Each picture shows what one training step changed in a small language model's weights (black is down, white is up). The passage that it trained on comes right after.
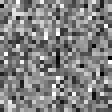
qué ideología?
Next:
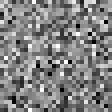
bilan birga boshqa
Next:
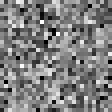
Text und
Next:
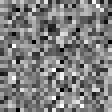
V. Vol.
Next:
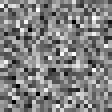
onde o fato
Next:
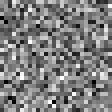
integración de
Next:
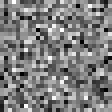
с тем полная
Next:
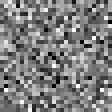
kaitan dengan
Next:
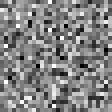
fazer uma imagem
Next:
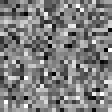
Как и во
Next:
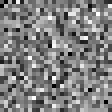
shakllardan foydalanilgan
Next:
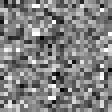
do conhecimento.
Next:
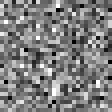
daalt het
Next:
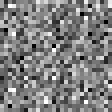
faoliyatda amalga
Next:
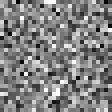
alumnado para
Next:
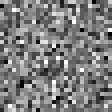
later during a
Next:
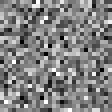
Yoshlar orasida
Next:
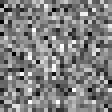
bo'yicha bosh
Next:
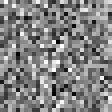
en Venezuela
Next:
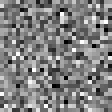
picco: -
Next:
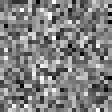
% en ont
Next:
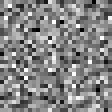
interações sociais no
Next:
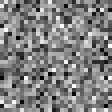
в условиях
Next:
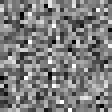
возникающих между
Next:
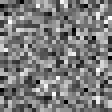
et aussi par une
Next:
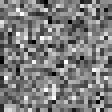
then processed
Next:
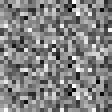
ҳуқуқ ва
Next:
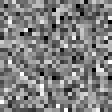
of imagination
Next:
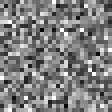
ва IgG
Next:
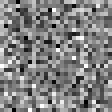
Uning o'zi
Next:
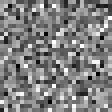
pusă numai
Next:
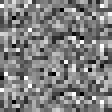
СССР –
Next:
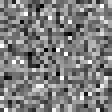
application that
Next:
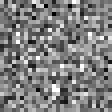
ve kendi
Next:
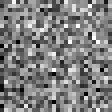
contextos educativos
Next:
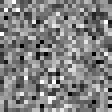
métodos más
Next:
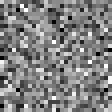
не стоящей
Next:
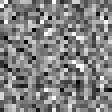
eine Fuzzy
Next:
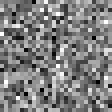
Instituto Federal de
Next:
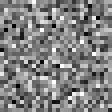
o'quvchilar ni
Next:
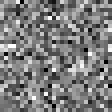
associação de
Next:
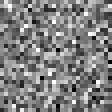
di antara para
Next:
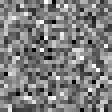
Faure J,
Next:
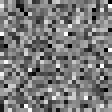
семья в
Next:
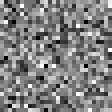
qo’llash orqali
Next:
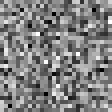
a participação da
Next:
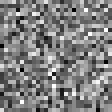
dar și orice
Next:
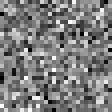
данные аналитических
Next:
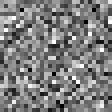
de investigação.
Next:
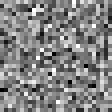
and Official
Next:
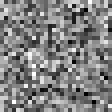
olie- en
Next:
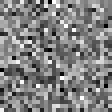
conceber um material
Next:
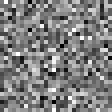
característicos de
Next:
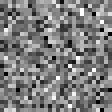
the Academy of
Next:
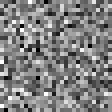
the Baroque
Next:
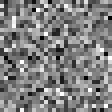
month. All
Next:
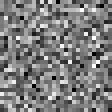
jóvenes de
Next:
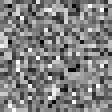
een big
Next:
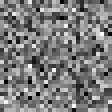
user stories
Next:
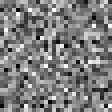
в задовільному
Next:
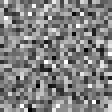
den lezer voor
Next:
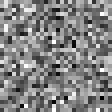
inclusive à
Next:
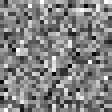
desprezar a
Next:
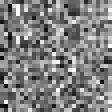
which has been
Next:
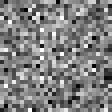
ce rôle que
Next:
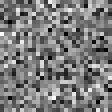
sangat penting
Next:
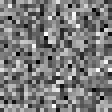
patterns of
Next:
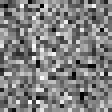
du futur en
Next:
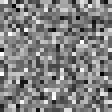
le système
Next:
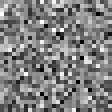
Inggris dan
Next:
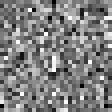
de género
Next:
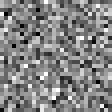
enjeux et
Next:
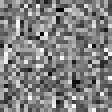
III Encontro
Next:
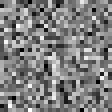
va usullardan
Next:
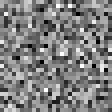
a nawet
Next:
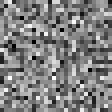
idonee ad
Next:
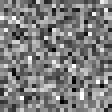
una serie de
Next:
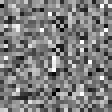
de metodologias
